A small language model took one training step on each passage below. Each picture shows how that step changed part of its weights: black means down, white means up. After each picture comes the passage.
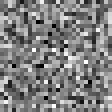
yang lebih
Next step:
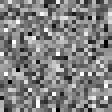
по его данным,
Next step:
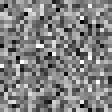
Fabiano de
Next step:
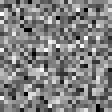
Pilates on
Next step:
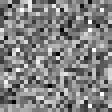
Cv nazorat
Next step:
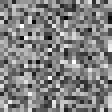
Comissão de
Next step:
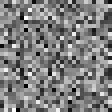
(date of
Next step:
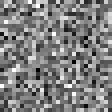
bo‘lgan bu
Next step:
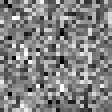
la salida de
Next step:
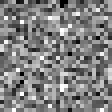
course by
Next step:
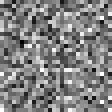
Após a
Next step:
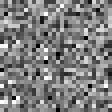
principales resultados se
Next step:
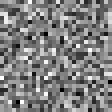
atos administrativos
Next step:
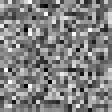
в повышении
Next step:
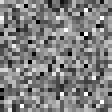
en revanche
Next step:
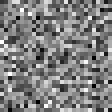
the innovation process as
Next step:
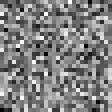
thin layers
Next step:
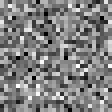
на историята
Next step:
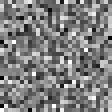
і від 12 до
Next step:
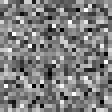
consiste em uma
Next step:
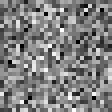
rejasiga eng
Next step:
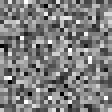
путь. В
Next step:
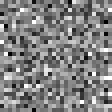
het boekjaar
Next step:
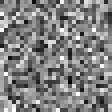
and participants of the
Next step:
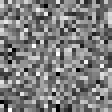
не можуть
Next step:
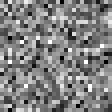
пульса в
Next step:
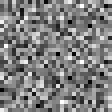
30% produisent
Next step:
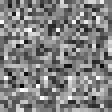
similares e
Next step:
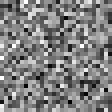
A qualidade e a
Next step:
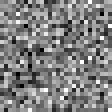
wie folgt
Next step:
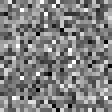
особенностей того
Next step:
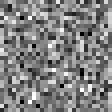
der hohe
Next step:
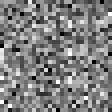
um quadro como
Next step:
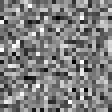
un lanț
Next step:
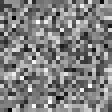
farq qiladigan
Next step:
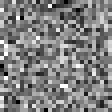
of potentials
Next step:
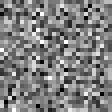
e projetos que
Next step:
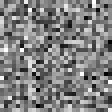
com um toque de
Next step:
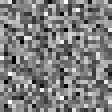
samaradorligini oshirishda
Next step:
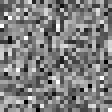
cual no fue
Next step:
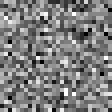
An Experience
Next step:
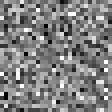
на оренду
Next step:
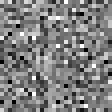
borliqni anglash
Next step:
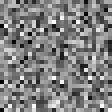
humus content was
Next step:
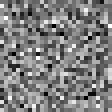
suivants qui
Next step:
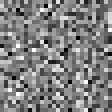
эти меры,
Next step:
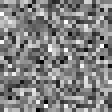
*Journal of
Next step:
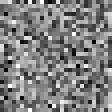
ularda hayot
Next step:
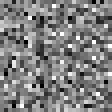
dos estudantes que, em
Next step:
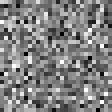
las demás;
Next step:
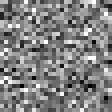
construídos e
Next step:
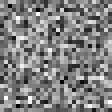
va atrof-
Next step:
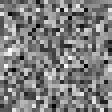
Academy of Sciences
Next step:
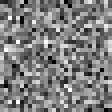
het bepalen
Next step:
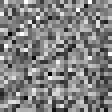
dengan fitur
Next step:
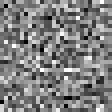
eficaz de
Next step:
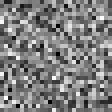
joven que
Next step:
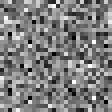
chiqishiga sabab
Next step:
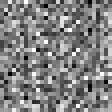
пограничных проблем
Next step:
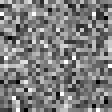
erishish; -
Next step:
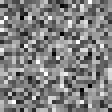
Das erste
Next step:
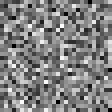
ERA OF THE
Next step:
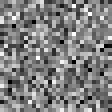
un índice
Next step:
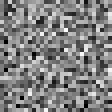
turli vaziyatlarda
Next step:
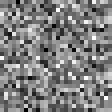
internacionales, las
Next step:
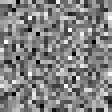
uchala siyosat
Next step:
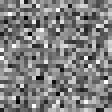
latihan secara
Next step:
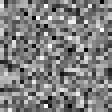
pero baste.
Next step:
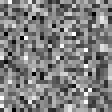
das pesquisas
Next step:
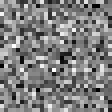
die zij in
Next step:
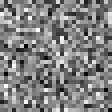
con lo que el
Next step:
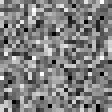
bestaat voor
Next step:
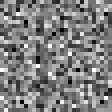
systems, and
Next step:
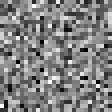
holda uning
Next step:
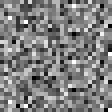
in dem schon
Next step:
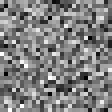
de equilibrio
